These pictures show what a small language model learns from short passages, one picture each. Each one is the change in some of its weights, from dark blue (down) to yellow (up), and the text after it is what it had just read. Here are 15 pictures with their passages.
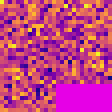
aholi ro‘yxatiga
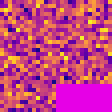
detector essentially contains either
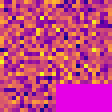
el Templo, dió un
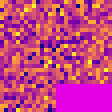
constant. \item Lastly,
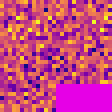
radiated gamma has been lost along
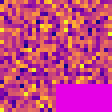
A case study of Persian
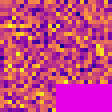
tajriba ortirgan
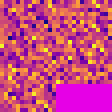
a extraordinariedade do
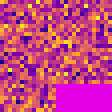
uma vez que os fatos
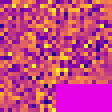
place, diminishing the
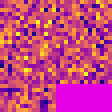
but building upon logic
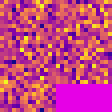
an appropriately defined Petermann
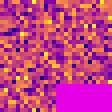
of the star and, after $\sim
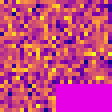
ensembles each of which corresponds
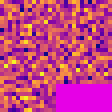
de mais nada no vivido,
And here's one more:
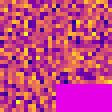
Erfahrungen mit
